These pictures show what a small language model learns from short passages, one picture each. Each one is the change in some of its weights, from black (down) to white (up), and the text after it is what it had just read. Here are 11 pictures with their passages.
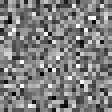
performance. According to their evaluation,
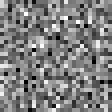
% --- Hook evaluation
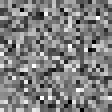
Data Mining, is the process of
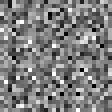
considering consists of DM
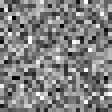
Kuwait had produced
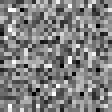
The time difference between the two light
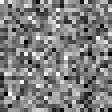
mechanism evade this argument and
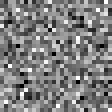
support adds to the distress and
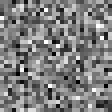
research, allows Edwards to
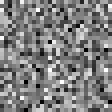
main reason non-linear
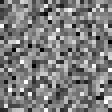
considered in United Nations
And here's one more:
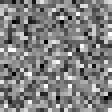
the spontaneous-emission time,
